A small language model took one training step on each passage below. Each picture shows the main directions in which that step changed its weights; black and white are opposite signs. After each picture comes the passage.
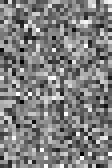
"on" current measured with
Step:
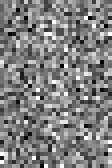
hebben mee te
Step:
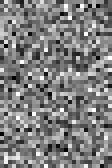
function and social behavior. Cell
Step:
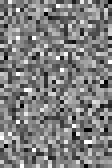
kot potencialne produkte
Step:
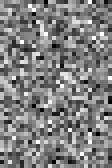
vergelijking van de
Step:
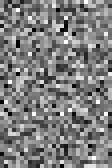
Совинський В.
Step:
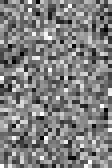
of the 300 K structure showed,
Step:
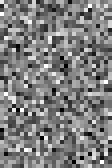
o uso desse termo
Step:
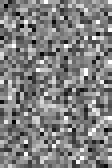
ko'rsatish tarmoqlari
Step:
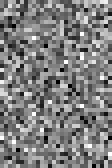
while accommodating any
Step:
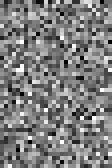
(Cultural Heritage)
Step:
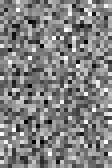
yang dilakukan selesai,
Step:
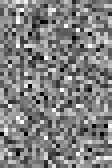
with only one scale factor. It is
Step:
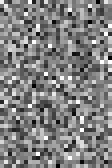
suppose that, due to their
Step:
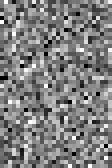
Kemudahan Akses
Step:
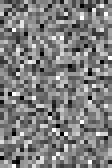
"Miscellaneous Record on
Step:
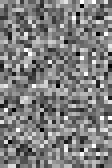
Кроме того,
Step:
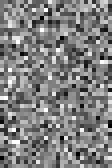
have resolved in M32. On
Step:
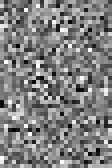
agencies. Practice shows that
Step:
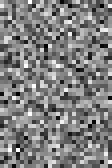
Leblon | Rio de
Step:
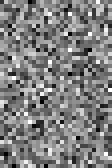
linear, so that the force at 80
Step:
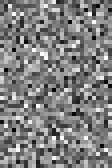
Sections Materials: Silver
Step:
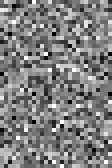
sifatini yaxshilash
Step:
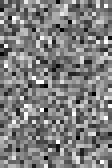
dimensional theory of this model, the
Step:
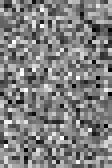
the result.}\label{fig1}
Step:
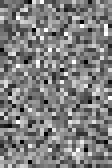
processing, such as laminating a
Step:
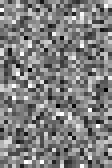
de-register'', filled
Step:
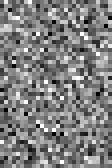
quantum 3-switch matrix
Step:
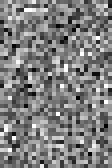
комитет ООН по
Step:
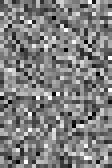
up. His eyes
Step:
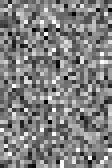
significant impact on education and has been more
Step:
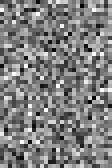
model. } \label{model}
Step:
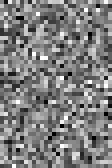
expertise on cations dissolved
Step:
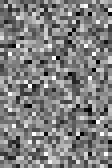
presented in a book published in
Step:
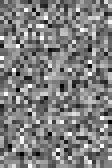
Silva Decano ROL DE
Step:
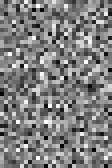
Serkan and K.
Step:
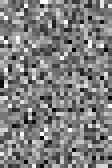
що глобальна
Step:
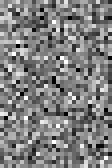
study was not funded by any
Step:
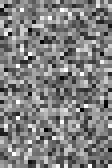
la filosofía, la cual
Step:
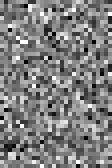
1/2$. Disproof of
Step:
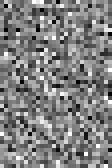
size due to LTA-induced
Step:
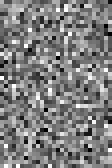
pressure, and high density values, suggest
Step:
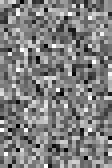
Return On Assets
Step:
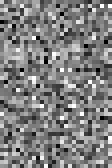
Ramos AC. Un
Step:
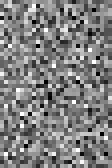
self-esteem respectively. The data
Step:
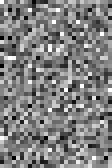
be identified and only their main chemical structures
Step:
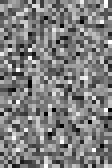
metabolism, nerve
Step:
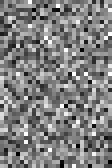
to the need for glasses where
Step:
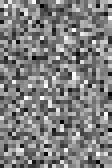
analysis of variance on the body temperature in
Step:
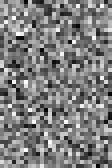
strategy to support full runtime
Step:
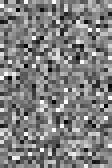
المجتمعية في
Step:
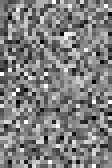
Marża brutto
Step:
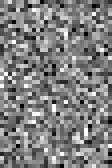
ahamiyatga ega ekanligini
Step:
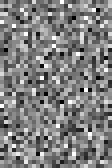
not only by how children behave
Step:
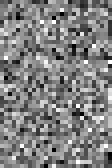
the production of high-quality
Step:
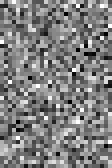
are found to accurately represent the
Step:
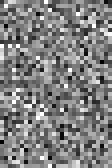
journey through the ISM
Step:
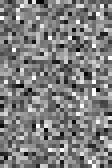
“kecha” –
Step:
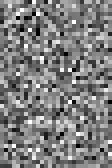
of errors to be corrected.
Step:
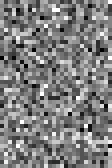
with a Generative Model To test the
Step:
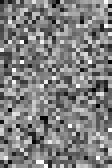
manifolds (two of each
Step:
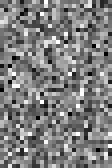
(WT), Grami angle
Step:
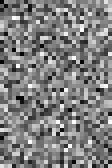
their judgement, and having found
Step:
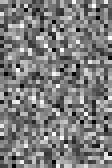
написаному за
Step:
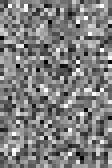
number of researchers who have explored the
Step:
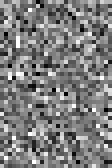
religion, the lack of knowledge
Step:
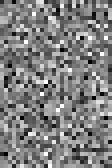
in individuals; to associate the
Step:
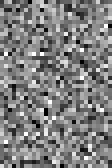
well, but this effect does not
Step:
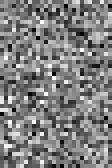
0.95. The corresponding diffuse
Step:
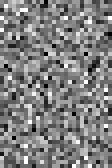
da natureza. Portanto, a
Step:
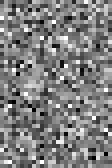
в зависимости от
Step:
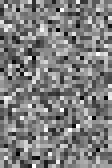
null position measurement. According to the
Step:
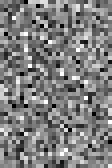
response differences improves the applicability of
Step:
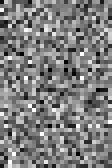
положительное влияние
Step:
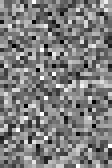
32 More than half the time 17
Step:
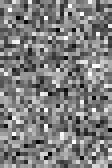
solution, against which the ζ
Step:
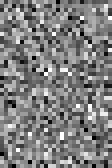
per layer (531 parameters), which
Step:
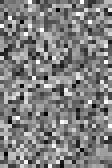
In the context of Ghana,
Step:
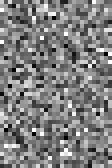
de manera directa a
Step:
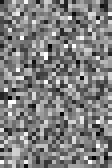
This follows simply by conjugating
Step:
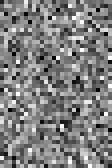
pregnancy rate in the
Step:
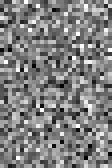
desarrollo del Alzheimer
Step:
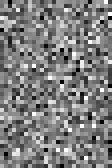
one has that $ \langle
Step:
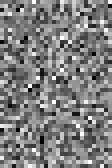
haqida fikr yuritilgan.
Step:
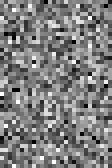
on descendants sometimes result
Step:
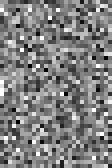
années, Amnesty
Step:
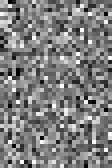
casa da senhora
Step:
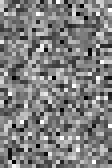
Further interaction between the assessment form and the
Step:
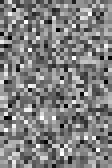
- purple within ten (10)
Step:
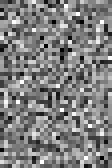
shows that distribution is consistent with an
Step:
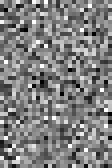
included due to proprietary
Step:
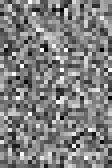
at the Test Pilot School during
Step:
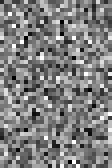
are by the standards set and can meet
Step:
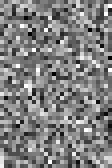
R_{tabel}$. Seperti
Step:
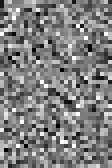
técnicas de observación participante y
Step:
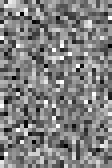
range of neutrino luminosities investigated.}
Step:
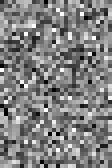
contributions JG and SLB designed
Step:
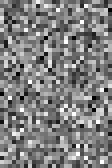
evaluate the effectiveness of the method over time
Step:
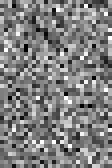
the absence of technology in their
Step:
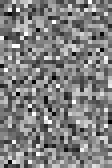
impact on the dairy
